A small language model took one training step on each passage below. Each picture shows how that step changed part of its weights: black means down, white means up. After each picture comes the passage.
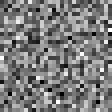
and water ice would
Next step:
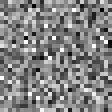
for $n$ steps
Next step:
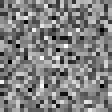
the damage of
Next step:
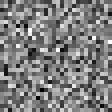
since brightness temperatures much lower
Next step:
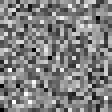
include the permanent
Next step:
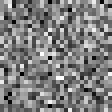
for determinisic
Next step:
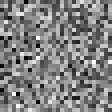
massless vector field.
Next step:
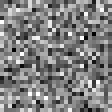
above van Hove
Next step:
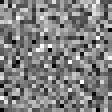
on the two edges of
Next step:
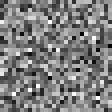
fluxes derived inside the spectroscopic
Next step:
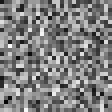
accuracy of the dynamic
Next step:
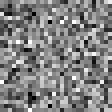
these three observables are
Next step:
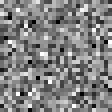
M_\odot$ and
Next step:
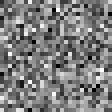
and particle properties involves a
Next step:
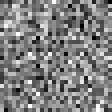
of the order parameter at
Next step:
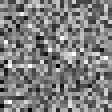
personalized to a
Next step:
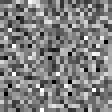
Finally, we will show
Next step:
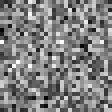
models involving evolution of high
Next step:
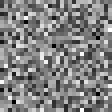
the mixing with the active
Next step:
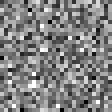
is nonmonotonous
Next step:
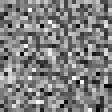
\item The ratio between
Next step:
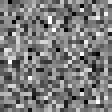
of course will be to
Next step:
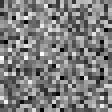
the correlation energy. In
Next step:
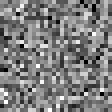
neutrino mass. For now
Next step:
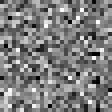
first-order error in
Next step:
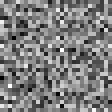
marks our chosen
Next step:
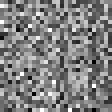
uncertain, so we
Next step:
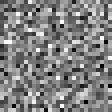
are composed of 95\%
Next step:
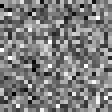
as will be seen in
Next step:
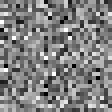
coefficients that indicate the importance
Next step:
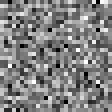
physicist any
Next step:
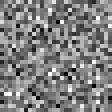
to support convolutions
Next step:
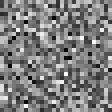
the number of hadronic jets
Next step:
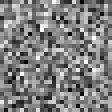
of MD or quantum
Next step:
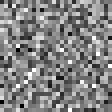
on position, this gives
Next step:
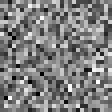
between Alice and
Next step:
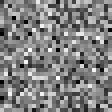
an activity-induced
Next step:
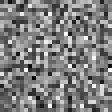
explosion model for
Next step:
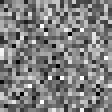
that the decay of the
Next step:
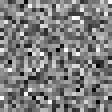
physical means (such as
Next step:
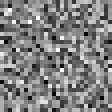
plane in Fig. 1
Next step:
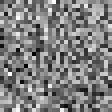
to second order in
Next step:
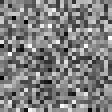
a heuristic approach
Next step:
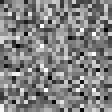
that the standard adiabatic approximation
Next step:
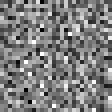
states under atoms exchange
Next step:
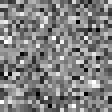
increase. This increase
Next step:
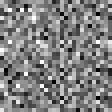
along with the longitude
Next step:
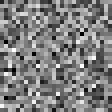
lifetime and defect
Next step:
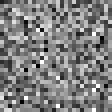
black hole physics,
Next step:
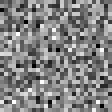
proximity of
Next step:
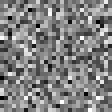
insensitive to the
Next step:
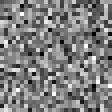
test different methods of the
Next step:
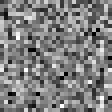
total frequency range,
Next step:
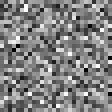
some irreversible
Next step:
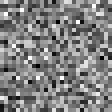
75% of the computational
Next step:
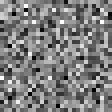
photon population $n$
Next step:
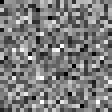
PuAs &
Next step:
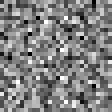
standard objects used in
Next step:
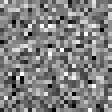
MD simulations have
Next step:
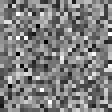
would lead to an
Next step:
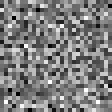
each 1-3 rich
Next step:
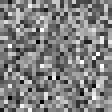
between coordinate and physical
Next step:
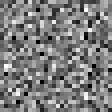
and so on. This
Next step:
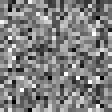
see them as variations of
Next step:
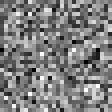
are threefold:
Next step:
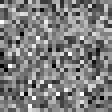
speed profile and discuss the
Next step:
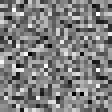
purchasing its own
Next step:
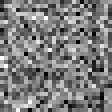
velocities of emission line regions
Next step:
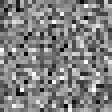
ratios 1:2 and
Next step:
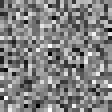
the first minute of
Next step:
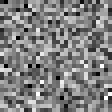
field is included in order
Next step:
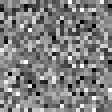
University and ADU
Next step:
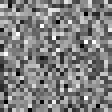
so that uncertainties of position
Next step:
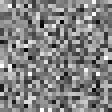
the atomic calcium
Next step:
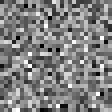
algorithm is summarized in
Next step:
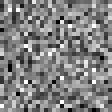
CLFV if
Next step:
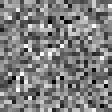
CDW wave vector
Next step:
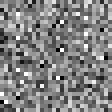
mdp to parity and
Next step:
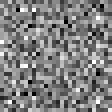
Let us consider the
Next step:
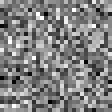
in order to rightly
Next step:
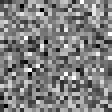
observation of such events would
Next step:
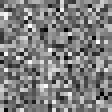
We assert that this
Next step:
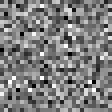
dense cores:
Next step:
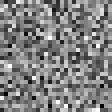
we can reorder the
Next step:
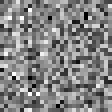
of these subspaces
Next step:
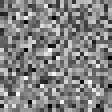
the average processing success
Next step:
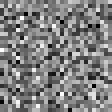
employed, where the
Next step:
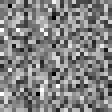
with the spatial sample rate
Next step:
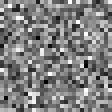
and 20\% from
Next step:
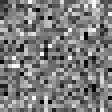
data into images and used
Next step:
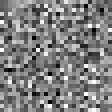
methods. - Leading
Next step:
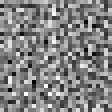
\providecommand \doibase
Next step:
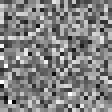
ground state which requires the
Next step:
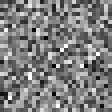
diffusion and makes predictions in
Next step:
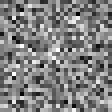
computers traditionally
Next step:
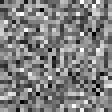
momentum of the gas.
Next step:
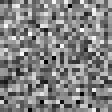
of the Landau
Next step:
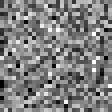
the main radiation source of
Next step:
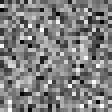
pair potential around a vortex
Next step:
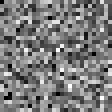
P4 target. The
